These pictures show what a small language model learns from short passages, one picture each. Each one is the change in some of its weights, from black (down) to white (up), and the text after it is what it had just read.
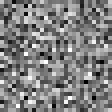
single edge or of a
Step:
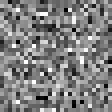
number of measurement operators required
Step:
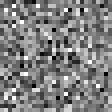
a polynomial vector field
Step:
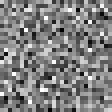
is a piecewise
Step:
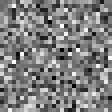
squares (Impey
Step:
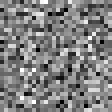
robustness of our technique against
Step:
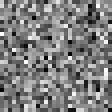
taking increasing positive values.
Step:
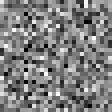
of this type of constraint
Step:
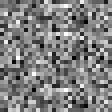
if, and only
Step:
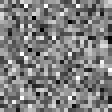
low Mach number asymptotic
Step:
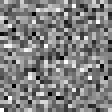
hopping Hamiltonian containing only
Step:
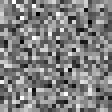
region, one has to
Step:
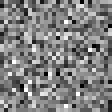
\neq \varnothing,
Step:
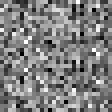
amortizing the
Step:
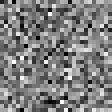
$\Omega$ the equation
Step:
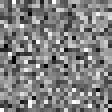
donnons des
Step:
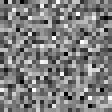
it provides links to codes
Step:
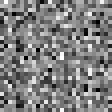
corresponds to a de
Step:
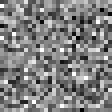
and three orders of magnitude
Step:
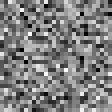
further evolution of the
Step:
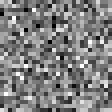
to a dihedral
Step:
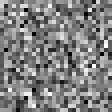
familiar from classical
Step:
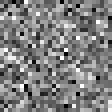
< \alpha <
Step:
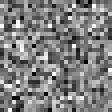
, Bruno
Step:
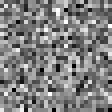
or quantum tunneling
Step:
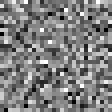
the first three indices and
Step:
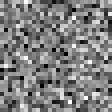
by $\overline {\rm
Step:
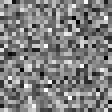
inferred, where the
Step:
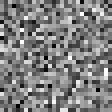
other substructure.
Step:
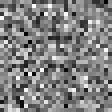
\medskip Let us now
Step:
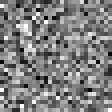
interference caused by actions
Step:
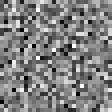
\noindent In all
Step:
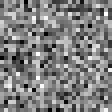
(by balancing
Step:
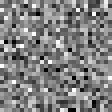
activation functions can
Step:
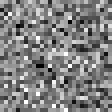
that $\lim_{m
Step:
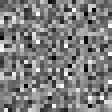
crossover from a
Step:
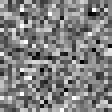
another component that it
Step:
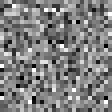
obtained when incorporating
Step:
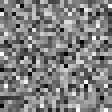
in the percolation
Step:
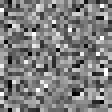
wheel. The
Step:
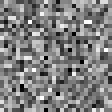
task manually with
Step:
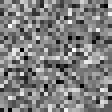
different (photo:
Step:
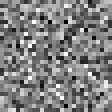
stellar masses for this,
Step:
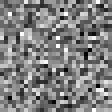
the strong version of the
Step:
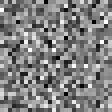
we have an exceptional
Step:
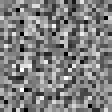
9$, show intermediate velocities
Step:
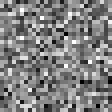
power that overlaps with
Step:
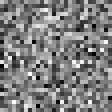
integration, the individual
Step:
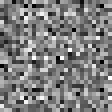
grid of the original lattice
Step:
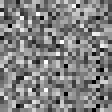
I are presented in
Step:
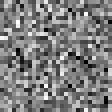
their photometry.
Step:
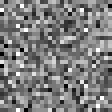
the recoil electron
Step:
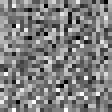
these couplers as
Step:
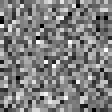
while the right panel
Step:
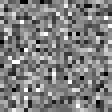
given by some generator :
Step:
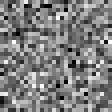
the generated images for different
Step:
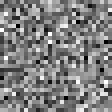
in the whole range of
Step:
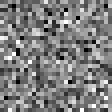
Motivated by their
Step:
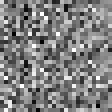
following we will let
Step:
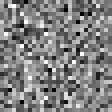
an overview of variations
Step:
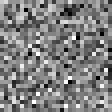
Delsarte bound
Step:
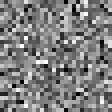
the projectile through
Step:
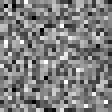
dr$, which is
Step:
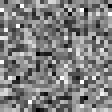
into the Eco
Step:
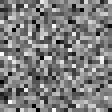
only quadratically in the
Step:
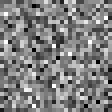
With increasing $P$,
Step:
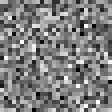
Specifically, the spectral
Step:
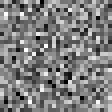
which input data is
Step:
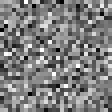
perturbations as a result of
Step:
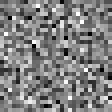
Schwinger mechanism on
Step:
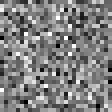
domains were generated by applying
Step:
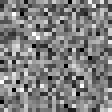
\proof %For
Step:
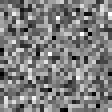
reduction; Missing
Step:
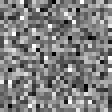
angle representations: \be
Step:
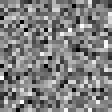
simultaneously. Shown
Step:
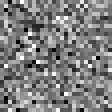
We find conditioned probability
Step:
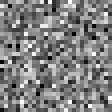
practical interest. In this
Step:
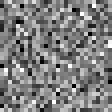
ideal is toric
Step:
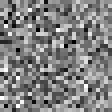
that would be difficult or
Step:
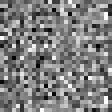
systematic bias. In
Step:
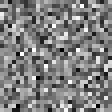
European Research
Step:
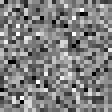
particular $\max_v
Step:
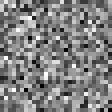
tilde 3}.
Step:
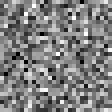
the plane of rotation and
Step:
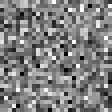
Z}) \stackrel
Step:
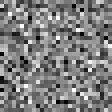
besides the usual
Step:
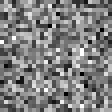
has been proposed to
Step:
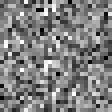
figure 12. There is
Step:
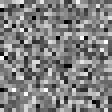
admissible evidence, should
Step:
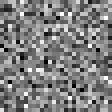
left to right are called
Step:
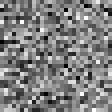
data measured by the
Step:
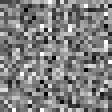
cavity effect. This pure
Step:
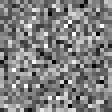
only be obtained over a
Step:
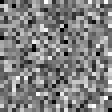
In mmWave massive
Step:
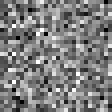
Appanna VD
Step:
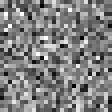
level, is the same
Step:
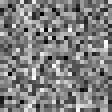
domain. Our results demonstrate
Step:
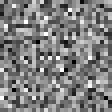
on persistence properties and
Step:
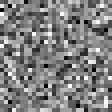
for more details. Let
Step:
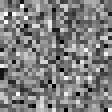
for $k =
